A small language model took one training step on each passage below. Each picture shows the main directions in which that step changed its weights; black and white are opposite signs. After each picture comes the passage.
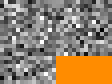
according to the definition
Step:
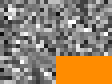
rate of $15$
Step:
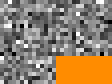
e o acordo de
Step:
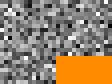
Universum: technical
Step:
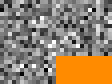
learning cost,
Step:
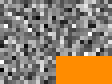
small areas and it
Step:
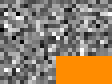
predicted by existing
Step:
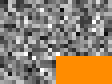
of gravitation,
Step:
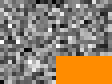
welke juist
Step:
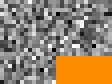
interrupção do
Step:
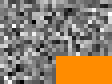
in the sense that
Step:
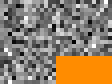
local concentration of
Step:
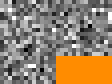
recalling that
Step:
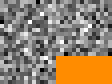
плановых и
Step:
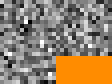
secret keys between two
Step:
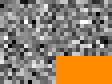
of inertial particle
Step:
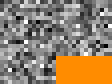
quantum logic},}
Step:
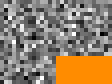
of the Russian
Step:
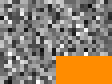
the cranking
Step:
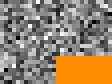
masses are given by
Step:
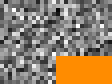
pune în pericol
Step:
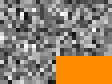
masukan kendali
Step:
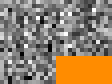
each metric of interest:
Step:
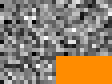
untuk penulisan
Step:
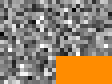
in the real field situation
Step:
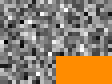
yo‘llanma va
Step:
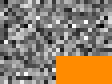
these clusters (MS,
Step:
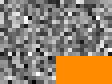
the spin-orbit interaction
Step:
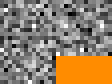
g / m_W
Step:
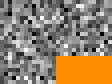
тиражом в
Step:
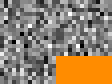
with the experimental data, even
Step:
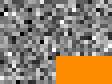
would suggest that Te
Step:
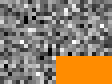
e Acadêmica
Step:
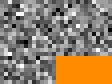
de diferentes autores
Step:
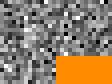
nacional para a
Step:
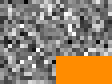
of some active RIS
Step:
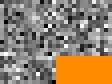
harmonic generation
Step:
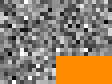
potential well. {\bf
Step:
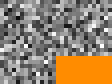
negative pressure.
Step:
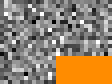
has %is a young
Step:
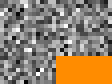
bilan birgalikda
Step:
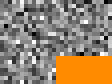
(III) in the
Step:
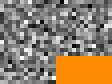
era uma marca
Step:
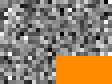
program within statistical error.
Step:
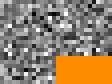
annotation bases on
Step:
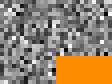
Journals} % The
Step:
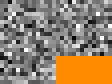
and a maximum at
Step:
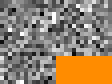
this paper we have shown that
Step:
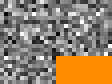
станции являются
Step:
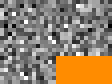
у самцов
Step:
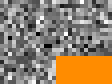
for some vector $b$
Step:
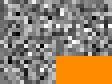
a pressure drop
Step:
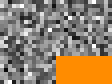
being pursued at
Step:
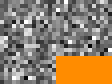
outra coisa
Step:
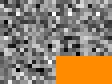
modulus related to the
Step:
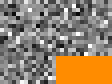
de F.T,
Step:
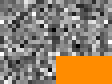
sensitivity limit of a
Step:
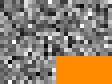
= TRUE)
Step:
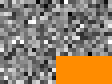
Har lahza
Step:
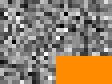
increased efficiency of
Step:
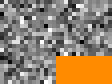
Culpar de la
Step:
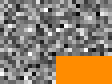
\& Greiner
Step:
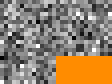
policy optimization)
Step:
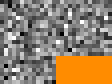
и синтеза.
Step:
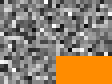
заходи, які
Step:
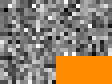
Education*, 8
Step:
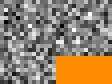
results and modeling of the
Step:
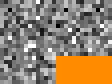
particle energy and we may consider
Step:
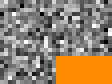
are $z\simeq
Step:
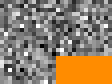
1), on cooling
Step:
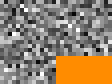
For the true neutron
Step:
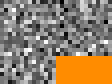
una perspectiva
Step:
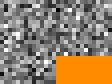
glass transition takes
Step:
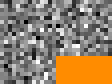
reached a similar or
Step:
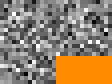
and coupled them to
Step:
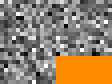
evaluated from the spectral function
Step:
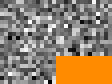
, \end{equation}
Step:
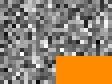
this input laser is
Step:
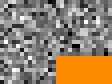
acuden a los
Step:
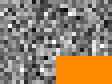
ularning butun
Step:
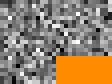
based controller trained
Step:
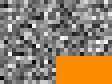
their polynomial form
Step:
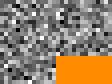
are fully consistent with
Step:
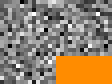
then continues to
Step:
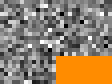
otherwise physically
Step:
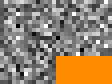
point sources in the presence
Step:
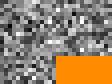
rho_A R
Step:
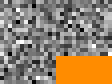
is large enough for the
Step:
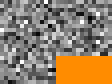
sind. Ohne
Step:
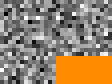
flux in the red wing
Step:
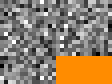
using opper portion of
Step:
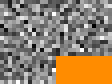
This together with the
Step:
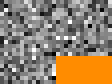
ya’ni ular
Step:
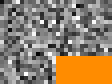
corrected counts since the
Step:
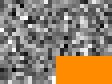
к власти,
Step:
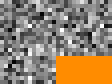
loop. In order to
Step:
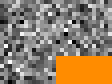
като например
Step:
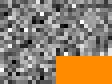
do Pavao
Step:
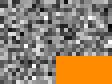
already in the previous
